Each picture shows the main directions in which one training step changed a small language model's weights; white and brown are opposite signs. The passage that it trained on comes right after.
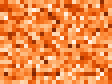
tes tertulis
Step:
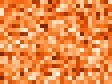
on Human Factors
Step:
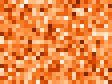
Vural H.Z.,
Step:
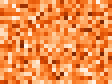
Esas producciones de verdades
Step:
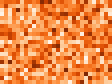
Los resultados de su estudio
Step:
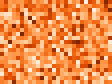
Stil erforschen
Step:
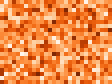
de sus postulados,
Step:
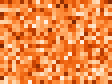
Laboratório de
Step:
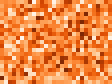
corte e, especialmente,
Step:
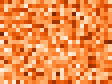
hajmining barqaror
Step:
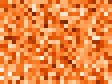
einer Petrischale
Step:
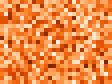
bergan ssuda
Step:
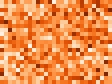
suatu keadaan.
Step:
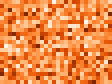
bibliografía para los
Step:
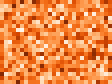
yetishib chiqdi.
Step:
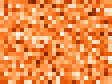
a pie de obra.
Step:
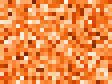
gefunden. Die
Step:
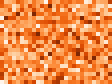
a de assistência social,
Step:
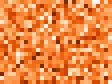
y cómo afectan
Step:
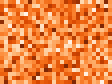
Так, кияни
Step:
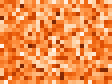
en Español y
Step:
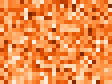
K, Deckert
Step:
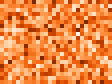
яка заснована на
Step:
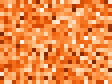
identification by DNA
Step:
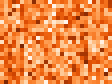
консультирования в
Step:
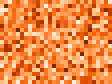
and for the very fact
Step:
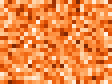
Поэт использует
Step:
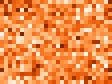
raíz de esto
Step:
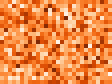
o'rin tutadi.
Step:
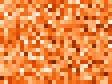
ABSTRACT The
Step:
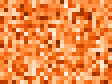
bir rol oynar.
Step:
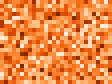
mesin. Metode
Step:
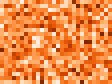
avec 10 managers et
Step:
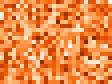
у ширший
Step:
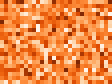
também são marcadas por
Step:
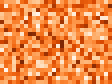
as well as the existence
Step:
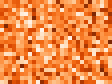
e Curupira.
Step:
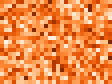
Msc. Boris
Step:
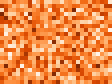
целей предстоящего
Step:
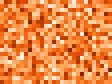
درون بدن، به
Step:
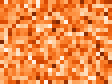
dengan kesaksian
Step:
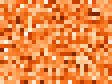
determinam os riscos de
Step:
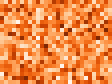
son ejemplos,
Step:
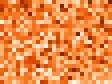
Chatbots — Use
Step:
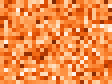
§1º) representa
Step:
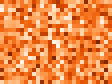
50 % de leurs
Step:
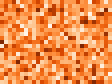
Budaya Indonesia
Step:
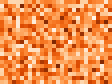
e satisfação em
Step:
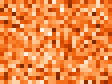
selama 7 hari.
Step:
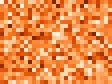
mehnat madaniyati. –
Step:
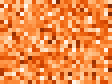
líneas de investigación
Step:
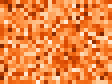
01, Kecamatan
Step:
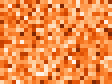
Shunday qilib,
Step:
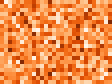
dont la langue.
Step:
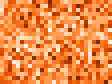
e SILVA,
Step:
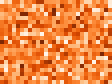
yomon prognoz
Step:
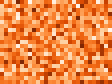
A retrospective study
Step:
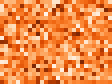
of new phenomena
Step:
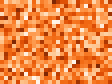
texnologiyalar yordamida ishlab
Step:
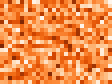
and Engineering
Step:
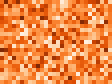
tez tuzatadi va
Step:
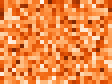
mahoratining yuqori
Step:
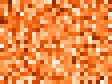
nutrition education for
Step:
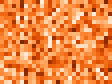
Член редакционной
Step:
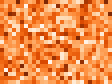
складний операційний
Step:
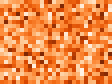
выпуск новостей
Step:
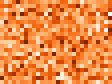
of citizen science*,
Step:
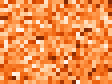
before it was.
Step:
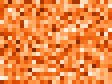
internacionales orientadores y
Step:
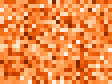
Проводится анализ
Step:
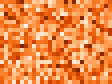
основних фондів,
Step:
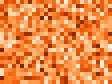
avec celle apportée
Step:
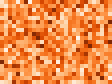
va shu bilan birga
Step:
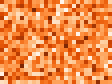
de la production mondiale
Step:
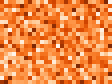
parte do tempo? Sim
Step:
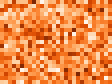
sols de la zone
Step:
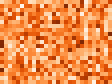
la investigación-acción
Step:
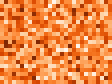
на ланцюжок
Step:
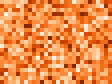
с аналогичным
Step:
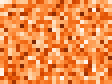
konstatuje i
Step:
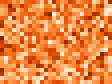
sudah terjadi
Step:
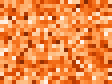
política e a consciência
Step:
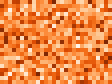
Kína rendezte
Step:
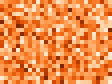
qissa tarjimon
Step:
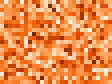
Rainer und Isa
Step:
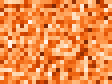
фінансових установ
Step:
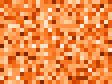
bilim emas balki,
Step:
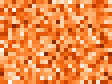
5 hari memiliki
